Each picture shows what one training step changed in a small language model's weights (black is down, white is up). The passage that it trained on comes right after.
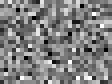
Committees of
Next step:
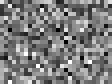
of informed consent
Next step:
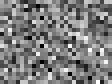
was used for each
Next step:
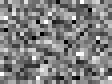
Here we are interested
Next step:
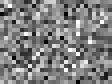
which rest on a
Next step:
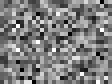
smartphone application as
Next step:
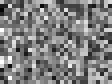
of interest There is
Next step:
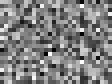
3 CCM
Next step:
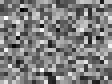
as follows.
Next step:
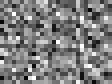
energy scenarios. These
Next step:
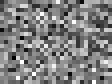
be found online at
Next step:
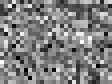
by the teams or
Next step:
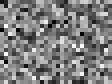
nucleus but with
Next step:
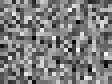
practical skill development through
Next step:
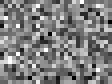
Yamna culture
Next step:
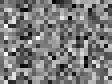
patients. ⁵
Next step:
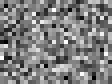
love of money,
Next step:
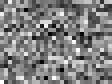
removed from original right
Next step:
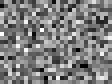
good scientific evidence to
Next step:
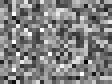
responsibilities are
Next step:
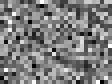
is justifiable
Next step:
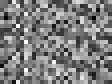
interest rate been utilized
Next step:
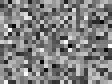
using KAPA
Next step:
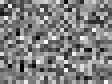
of natural resources,
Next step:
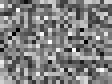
to cure
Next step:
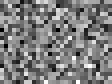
and responsibility. 29
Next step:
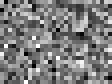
that capture multiple metrics
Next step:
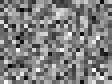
treatment with aqueous
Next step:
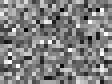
At the same
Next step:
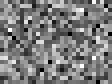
open society, which
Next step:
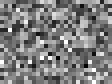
analysis to find individual
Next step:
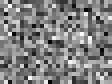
the soil. The
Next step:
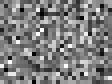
forms an important food
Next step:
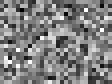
treatment and at the
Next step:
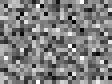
Hz) and
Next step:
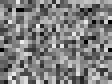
à la
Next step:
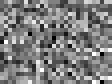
rather than member
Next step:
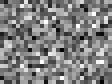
adopt a communication process
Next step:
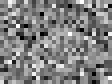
Students, when
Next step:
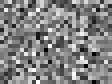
symptoms noted in our
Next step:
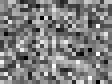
was to investigate the
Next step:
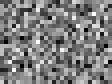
fact, concrete as
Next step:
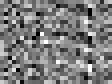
these operations are carried
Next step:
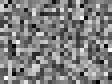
Tenfold serial
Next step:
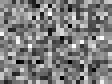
conducted a survey across
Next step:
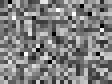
Very strong
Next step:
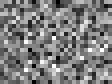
comprehensive approach towards soil
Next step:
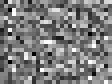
does not differ significantly
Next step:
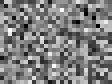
teachers and parents for
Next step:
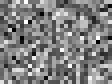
technologies within a single
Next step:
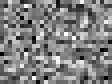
which includes increased
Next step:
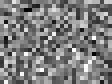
were infected with
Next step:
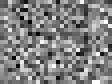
which is found at
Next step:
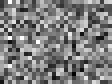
decreased CBF
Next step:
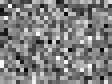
of the chain or
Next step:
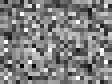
like personalized mathematical
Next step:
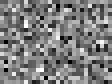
not relevant to length
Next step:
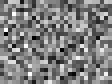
led a successful
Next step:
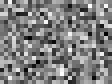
water can still provide
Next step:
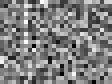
translation process followed a
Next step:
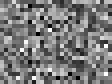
study was conducted in
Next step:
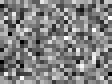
Machine Learning
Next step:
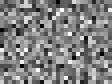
privacy as a value
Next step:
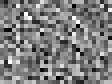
Δv near
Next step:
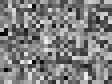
bad scoring
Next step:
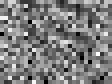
was going through reports
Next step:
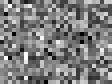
the protein structure data
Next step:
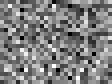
a beneficial effect of
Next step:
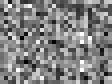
the functional nutrition
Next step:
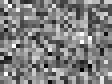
the basis of
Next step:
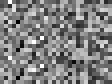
² Department of
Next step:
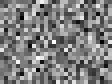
Rajas of
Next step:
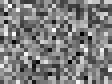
the approval of
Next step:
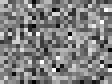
RSA algorithm over
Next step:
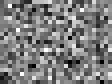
active and reactive
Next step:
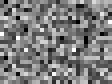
we have come to
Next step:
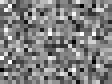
v. State of
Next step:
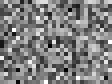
and development of the
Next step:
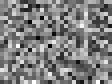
was tested by
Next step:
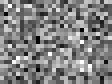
the European regulation and
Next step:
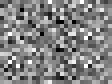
till then the
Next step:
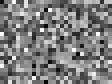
level starts to
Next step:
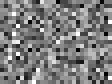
Production deployment is
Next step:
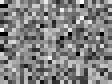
Cash flows from
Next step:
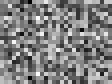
and chest
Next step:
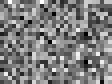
means of establishing
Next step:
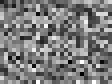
herbs) and
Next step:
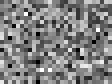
in Figure 3 is
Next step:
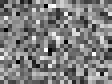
and Internus,
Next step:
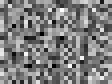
information from each
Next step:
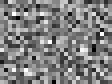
cycles is shown in
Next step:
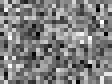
the collection. 38
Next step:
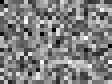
exploitation and superiority
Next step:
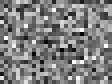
geriatric patients
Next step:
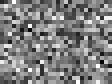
and the majority rely
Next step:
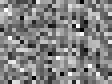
1 year. A
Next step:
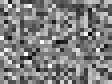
the insects and
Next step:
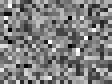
Na and na
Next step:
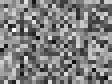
Ethical review and
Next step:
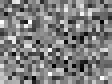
measuring the different temperatures
